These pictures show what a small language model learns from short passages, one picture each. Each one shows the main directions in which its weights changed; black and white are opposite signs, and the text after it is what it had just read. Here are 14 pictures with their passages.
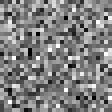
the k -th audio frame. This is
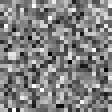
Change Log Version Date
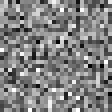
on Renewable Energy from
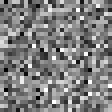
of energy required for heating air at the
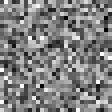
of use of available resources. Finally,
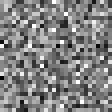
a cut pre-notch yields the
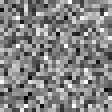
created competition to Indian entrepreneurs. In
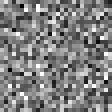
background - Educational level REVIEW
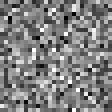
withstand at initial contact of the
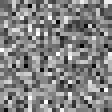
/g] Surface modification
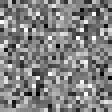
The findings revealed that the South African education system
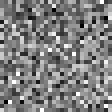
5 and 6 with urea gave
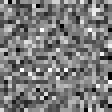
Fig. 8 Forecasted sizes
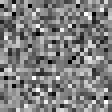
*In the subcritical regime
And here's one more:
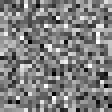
children use it properly. Although, it is
